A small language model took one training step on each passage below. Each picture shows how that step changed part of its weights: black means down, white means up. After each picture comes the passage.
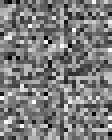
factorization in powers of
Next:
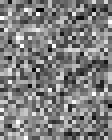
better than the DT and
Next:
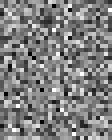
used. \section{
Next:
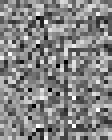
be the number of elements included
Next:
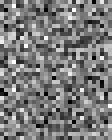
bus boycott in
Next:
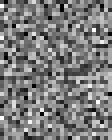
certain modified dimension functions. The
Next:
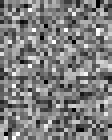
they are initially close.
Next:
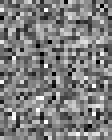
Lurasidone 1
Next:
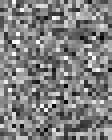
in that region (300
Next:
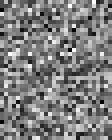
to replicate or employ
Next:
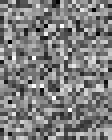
the initial conditions in the discretization
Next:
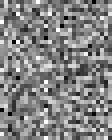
overlap and errors consisting of
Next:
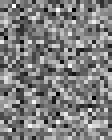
Opportunity to engage
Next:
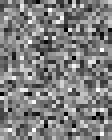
automated tuning algorithms of
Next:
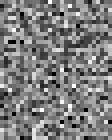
by maintaining social distance between
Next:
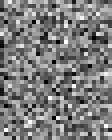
we get $w^* =
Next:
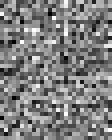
ligand coordinates through
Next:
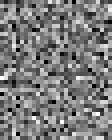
potential conflict of interest.
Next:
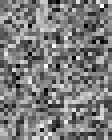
> m_1$ directly
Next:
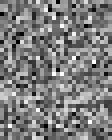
closure approximation that retains
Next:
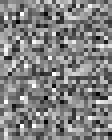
closed symplectic manifolds $(\overline
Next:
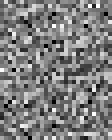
with wood flour or
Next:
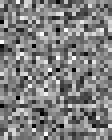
The maximum degree of a vertex
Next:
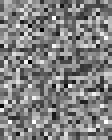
is 1 in the interval
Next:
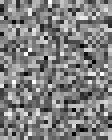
particularly when used in sensitive
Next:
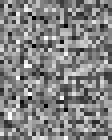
exists) has the form
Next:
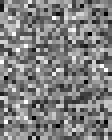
$S$ is a
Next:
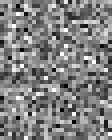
satisfied when they cooperate
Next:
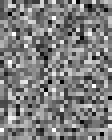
competes against another firm in
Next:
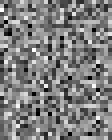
complaints 3.71
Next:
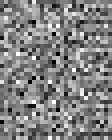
\end{equation*} is
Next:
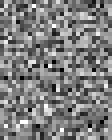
to the constant vs. vanishing
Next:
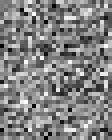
it suffices to compare the coefficients
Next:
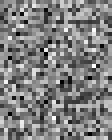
in Table 1 cover the most
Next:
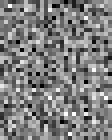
Let $0 \leqslant r
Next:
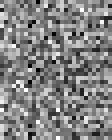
\R$ satisfies conditions
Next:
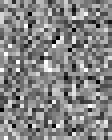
>0$ (that can
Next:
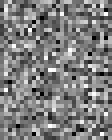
may assume $\psi\in
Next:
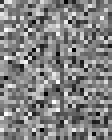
\in \Lambda$ the
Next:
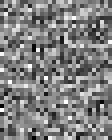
to the four edges with
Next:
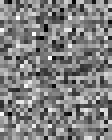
transmitted, the normal sensor
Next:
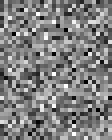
⁵Center for
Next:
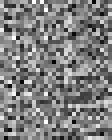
awareness on DEI
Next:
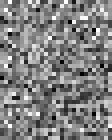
solution was sonicated for
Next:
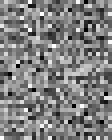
i,j \le n
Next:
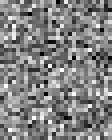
al.* [16] achieved
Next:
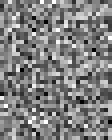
has introduced. - **Fix
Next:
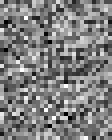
il generatore di
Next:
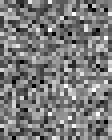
following introduces these metrics.
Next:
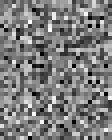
harvesting scheme in order
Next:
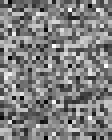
in decentralized
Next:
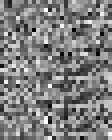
of cultural human rights.
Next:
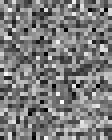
salvage the country from
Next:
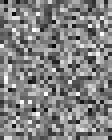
test and the significance between the
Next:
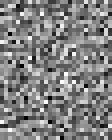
with the priority weights,
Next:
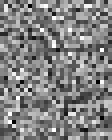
is why the statisticians
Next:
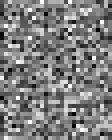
have been developed by the
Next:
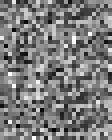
data management. Third,
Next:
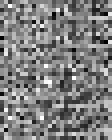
of a maximal set iff
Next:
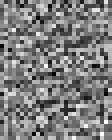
the induced morphisms of schemes
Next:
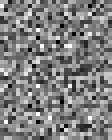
random number table and respondents were
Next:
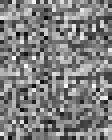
reduce specific locations.
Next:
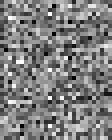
we demonstrate that for relatively
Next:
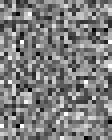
events with certain state variables.
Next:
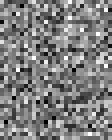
prototype provides an initial
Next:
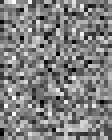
g} \in {\mathcal
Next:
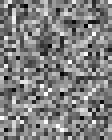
leads to DIH.
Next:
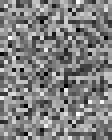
in the case of entering
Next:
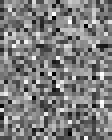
of ${\alpha _{\max
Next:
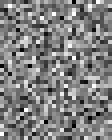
flat pencil of metrics on
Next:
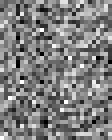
Such tools primarily
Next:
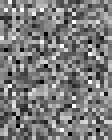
29. Retrieved
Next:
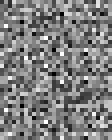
from one endpoint to
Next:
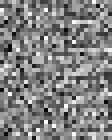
denotes the extrinsic
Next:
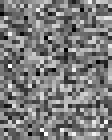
P. {\it Integral
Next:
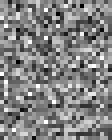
examination, and diagnostic
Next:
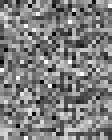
translations we can achieve the
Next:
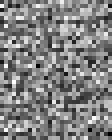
different scale of test that are
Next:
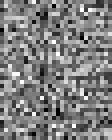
obtain \begin{align*}
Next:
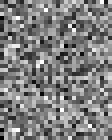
The aim of the study to
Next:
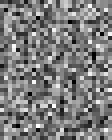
point of view. A very
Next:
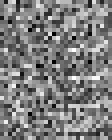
Mammography remains the
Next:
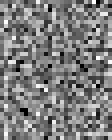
newsletters, and
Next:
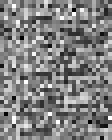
structure} on $X$
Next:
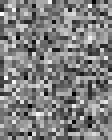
Polish space and thus for
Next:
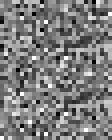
a surface with only a certain
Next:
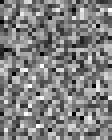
Particular attention is
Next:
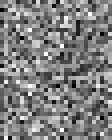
of elasticity of
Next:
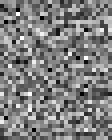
if the *absence*
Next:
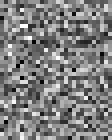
With a view to finding the
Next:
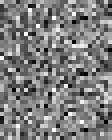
it is particularly important to study
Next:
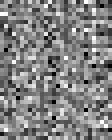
for each state $p$,
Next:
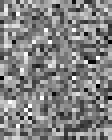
is at least, $\lambda
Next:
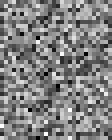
in the three solutions whose
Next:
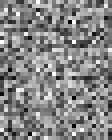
were active and capable of
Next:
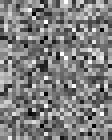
a significant threat to global
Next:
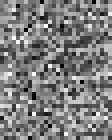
cooling processes in
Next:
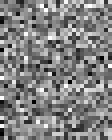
The matter of his perception
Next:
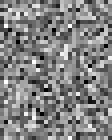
of the output power from 3
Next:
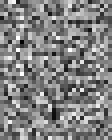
Z* which has the following
